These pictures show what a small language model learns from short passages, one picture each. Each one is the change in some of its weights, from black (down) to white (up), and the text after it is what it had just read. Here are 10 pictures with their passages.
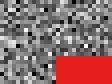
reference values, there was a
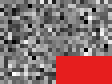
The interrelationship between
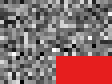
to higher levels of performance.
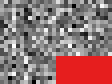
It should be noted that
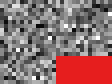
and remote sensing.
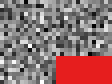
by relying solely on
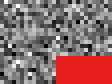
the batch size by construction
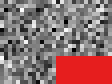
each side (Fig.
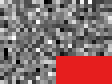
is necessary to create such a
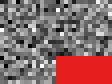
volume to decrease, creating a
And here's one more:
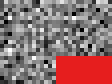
institutions for creating incentives
